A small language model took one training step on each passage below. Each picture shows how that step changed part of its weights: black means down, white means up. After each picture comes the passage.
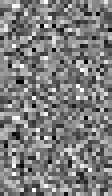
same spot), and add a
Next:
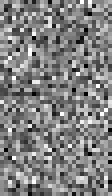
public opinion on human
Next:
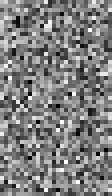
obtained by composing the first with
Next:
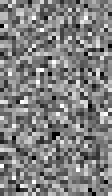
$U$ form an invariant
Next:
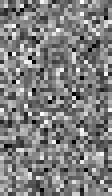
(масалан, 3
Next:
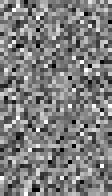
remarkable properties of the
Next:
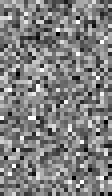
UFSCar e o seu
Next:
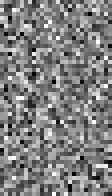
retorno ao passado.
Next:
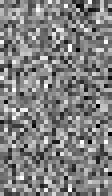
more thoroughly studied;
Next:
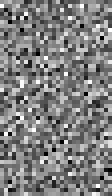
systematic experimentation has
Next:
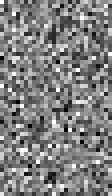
a elaboração, o
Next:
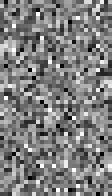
of the Holocaust by
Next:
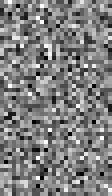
presented in Table 1 showed that
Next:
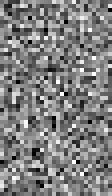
construct discs that will yield
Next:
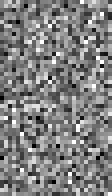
игрушки, на
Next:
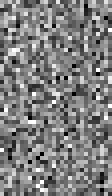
results from the graph theory.
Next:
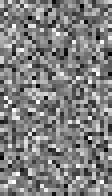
$$\text{Volume of
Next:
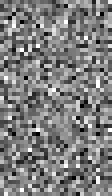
Sterols isolated from
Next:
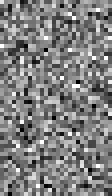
sóz dizbekleri
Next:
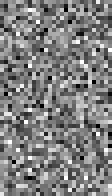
provoked by fins.
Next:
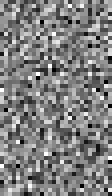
van de samenleving
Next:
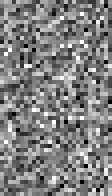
here not necessarily
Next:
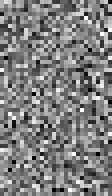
а розвиток та
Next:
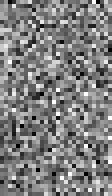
finite nilpotent groups are
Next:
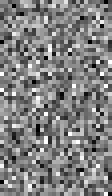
search gives the following information:
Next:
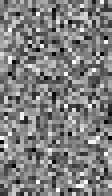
that the last column of
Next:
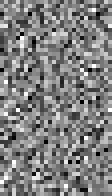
able to capture also the
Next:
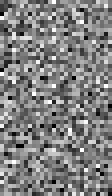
South part of the South
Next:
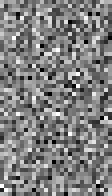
the leading term in
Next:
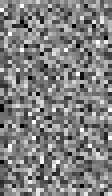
\section{Higson functions
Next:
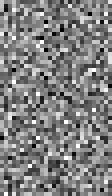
a group of people uses in
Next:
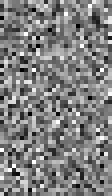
que ancoram a discussão
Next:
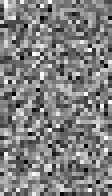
is not energetically as
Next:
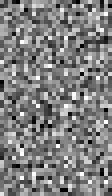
Hududiy kengashlari
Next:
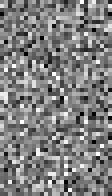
Модальные слова
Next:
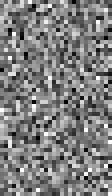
esențial componența
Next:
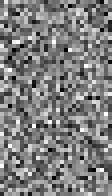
explain the *how*, but
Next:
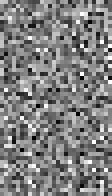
iraniano, era
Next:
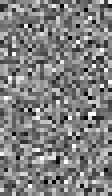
if either $t\geq
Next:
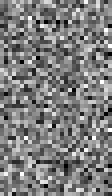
comme un (petit)
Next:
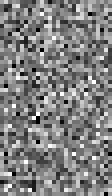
largest invariant random
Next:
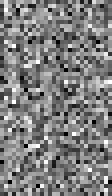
children's residential
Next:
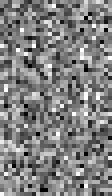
1 Document overview 5
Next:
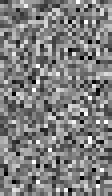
the GIS software, the
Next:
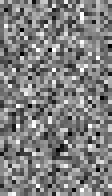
a very important issue which
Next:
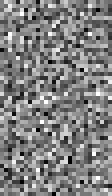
\quad \mathbf{d} \in
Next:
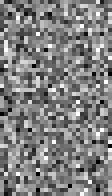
It was also an opportunity for
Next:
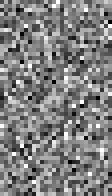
una circunstancia que
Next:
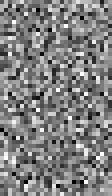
an impact on customer
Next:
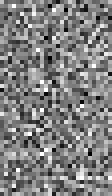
fractals, \newblock
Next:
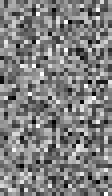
by the pH of the solution and the
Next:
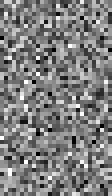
has three generators,
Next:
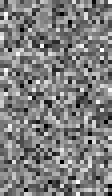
if it commutes with the action
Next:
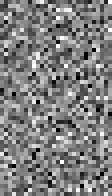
for all $m\gg 0$.
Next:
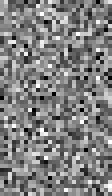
on Female Genital
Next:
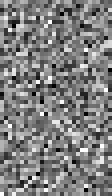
matrices $\tau S$ and
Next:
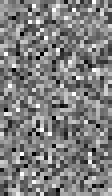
particular, four scenarios are
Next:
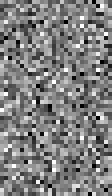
oshirildi [8].
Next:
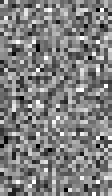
ZY designed the study and
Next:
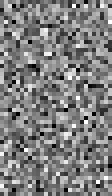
laws. It provides the
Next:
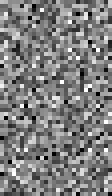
denote a collection of small
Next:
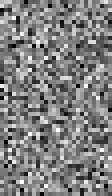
system adapted to the limitations of
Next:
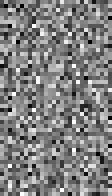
ao fato de os
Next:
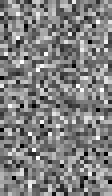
a tremendous potential to
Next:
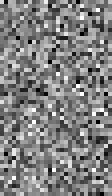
by a DAG without direct
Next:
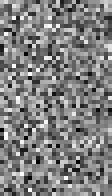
participatory design,
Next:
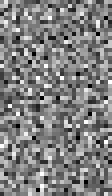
Study design; B –
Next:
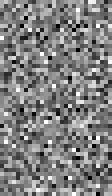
000.00 of maximum value
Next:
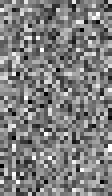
manifolds of dimension 3,
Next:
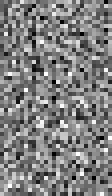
is an inflammatory pathology
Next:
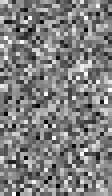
ҳолларда эса
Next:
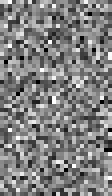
de mama, mostrou que o
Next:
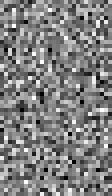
Descrever a TTM
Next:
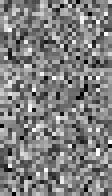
a sound policy for human
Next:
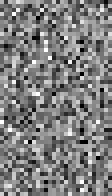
et al Amoxicillin +
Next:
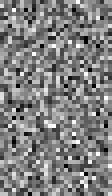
the moduli spaces of stable
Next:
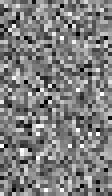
oladi, rasmlarni
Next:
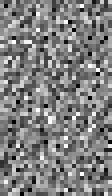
for the current rotation model can
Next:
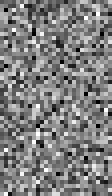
o desenvolvimento de
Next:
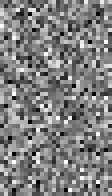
a natural person, the right to
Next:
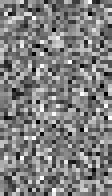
the indications of cesarean
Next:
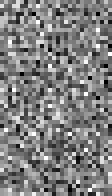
their effects could be seen
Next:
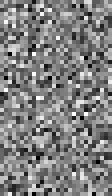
Naukoko, &
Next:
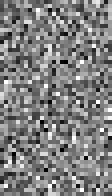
authors declare no
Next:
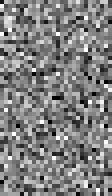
The geometry of iterated
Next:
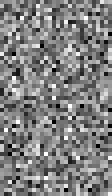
the shortcomings that hinder
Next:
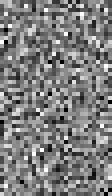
is interesting whether
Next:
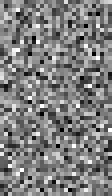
to the normal $\nu$ is
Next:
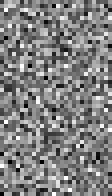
odam, hayvon,
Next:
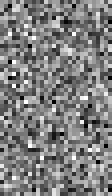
product categories. - The
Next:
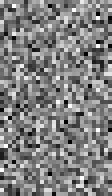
from $\Vec{n}$. The
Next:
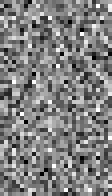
information provided: Do
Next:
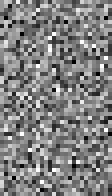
this note, our main result is
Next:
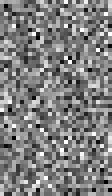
testing of their innovative
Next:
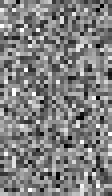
concerned with are called
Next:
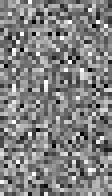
a torsion-free
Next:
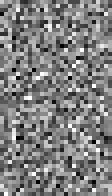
“fair use” and
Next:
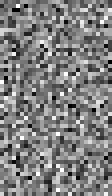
operates a fleet of
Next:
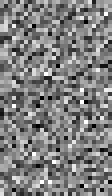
invention of modern notions of
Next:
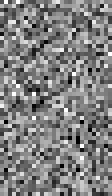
and a head should be
